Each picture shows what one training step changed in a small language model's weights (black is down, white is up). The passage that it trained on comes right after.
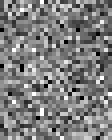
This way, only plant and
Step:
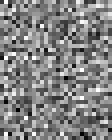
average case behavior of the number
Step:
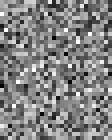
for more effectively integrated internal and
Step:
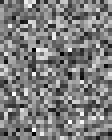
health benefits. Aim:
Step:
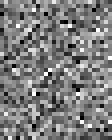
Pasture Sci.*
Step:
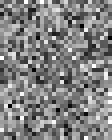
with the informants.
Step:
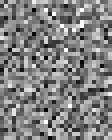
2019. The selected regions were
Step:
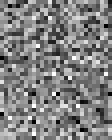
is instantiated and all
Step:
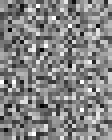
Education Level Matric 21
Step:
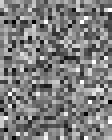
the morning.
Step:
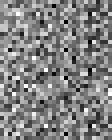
asked the students about the perceived
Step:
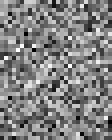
for the publication of main scientific
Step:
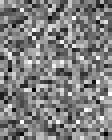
of Gallium.
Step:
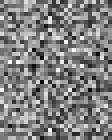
observation is not unique to
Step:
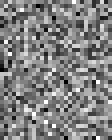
before. In addition, innovation
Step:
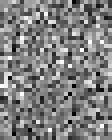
protected by the security measures bank
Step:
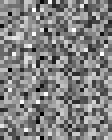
for renewable companies to become more
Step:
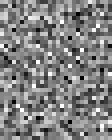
assesses the relationship coefficients between
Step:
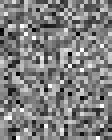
content which affect its release and
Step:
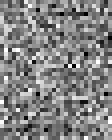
census of the molecular
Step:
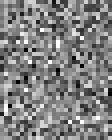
the destabilization of the
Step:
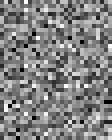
channel configuration. Based on the
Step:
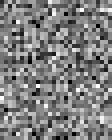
parallel, new approach methodologies
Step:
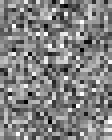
final review concluded with three main
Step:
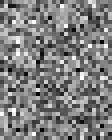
I feel insecure about
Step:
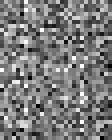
temperature control arrangement with an accuracy
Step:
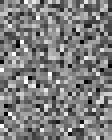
of information processing which are training
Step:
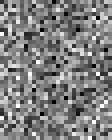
Tacloban was
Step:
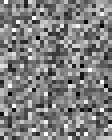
working in his natural habitat,
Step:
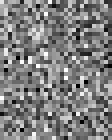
in the school); and social
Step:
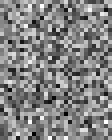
not well understood. It is
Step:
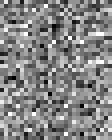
solvent composition for all the three
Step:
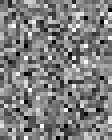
A list of physicochemical
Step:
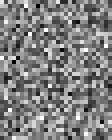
as teachers should pay attention to
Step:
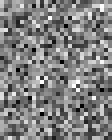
solute's extent of
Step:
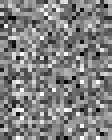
CML Constructors
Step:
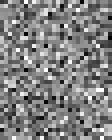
rows of maize plants
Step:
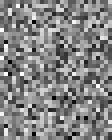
QUALITY OF
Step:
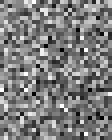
communication of urban history is dynamic
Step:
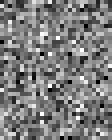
and Tianjie
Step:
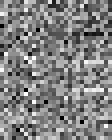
for effective drying pressure of
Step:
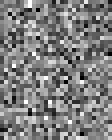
SM, Meyer
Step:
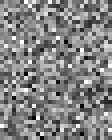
of marginalized young
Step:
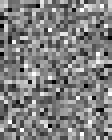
gravity, due to changes
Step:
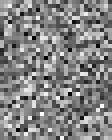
to listen. This means
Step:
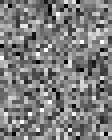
man's destiny in
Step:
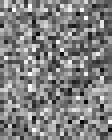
this a strong assumption must be
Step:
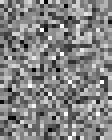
7. Emerging
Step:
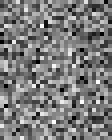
erroneous estimates, as
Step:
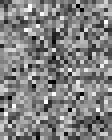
sand mixed at a proportion
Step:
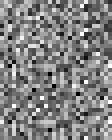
to determine the prevalence of
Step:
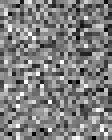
in response to one another,
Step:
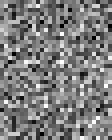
Vip Ltda,
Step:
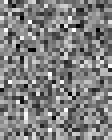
An overview. *Eur
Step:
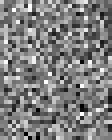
that a percentage increase in interest
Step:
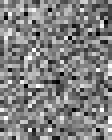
measurement against a third term that
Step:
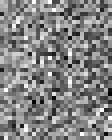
mostly not related to a
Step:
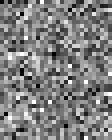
oxygen atoms than the plane
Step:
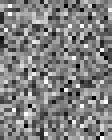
he was in love with
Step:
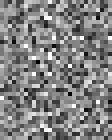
be measured by variables such as
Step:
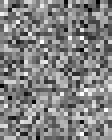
chronic disease, and mixed
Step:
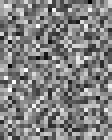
is and will continue to gain
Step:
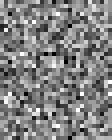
heat-flow probe for
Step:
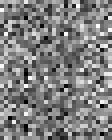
de términos
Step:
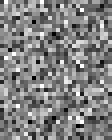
behave in a very particular
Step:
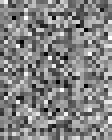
on. Most of the highly
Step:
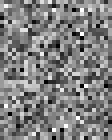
noise, at the expense
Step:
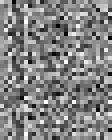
AEROBIC AND
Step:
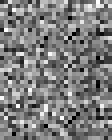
classical and distance learning
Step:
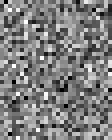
contains various types of user
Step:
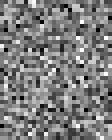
The vinyl ester
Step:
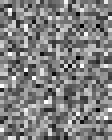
index (MPI) to
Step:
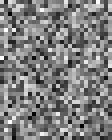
the specifications. They will
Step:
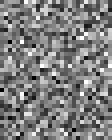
of resource use, and
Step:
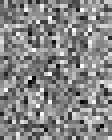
coevaporated pure
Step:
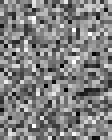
boiler. As the
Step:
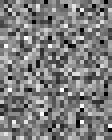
to commit fraud.
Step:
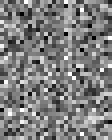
under methane oxidation
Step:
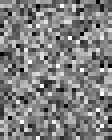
A. to enhance the effectiveness
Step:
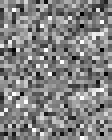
newspaper comes only
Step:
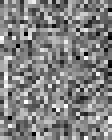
evidence against the importance of
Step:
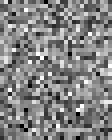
dose of 2.9 K
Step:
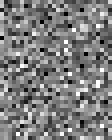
The stereoselective synthesis
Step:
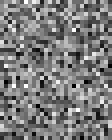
of One Health research.
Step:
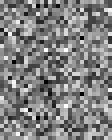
were only different grey
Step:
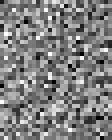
radical septal
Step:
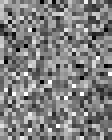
an interesting venue for
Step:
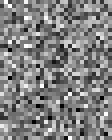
judging my work. Their
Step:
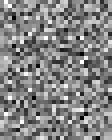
to other social groups. This
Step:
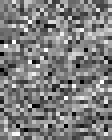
ICT access in South Africa,
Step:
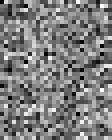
surface charge, and chemistry
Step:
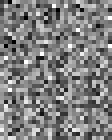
are reluctant to
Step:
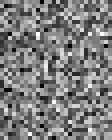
islands territories. The
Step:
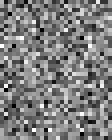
remains is what types and combinations
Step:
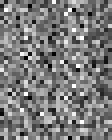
an epoxy system via
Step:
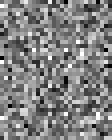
priority and is valuable in
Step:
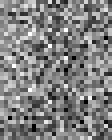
not just an artistic
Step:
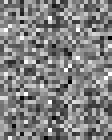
multiple comparison between treatments were made
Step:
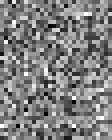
27 Male students. The
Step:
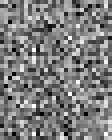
evaluate the actual usage patterns and
